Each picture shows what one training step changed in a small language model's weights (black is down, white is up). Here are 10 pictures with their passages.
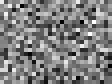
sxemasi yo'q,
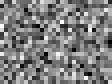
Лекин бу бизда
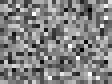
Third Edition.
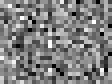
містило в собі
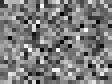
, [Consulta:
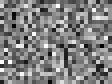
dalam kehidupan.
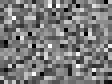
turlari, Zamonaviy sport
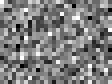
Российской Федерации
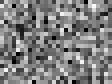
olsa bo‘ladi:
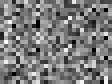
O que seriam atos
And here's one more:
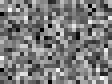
foram apenas mães,
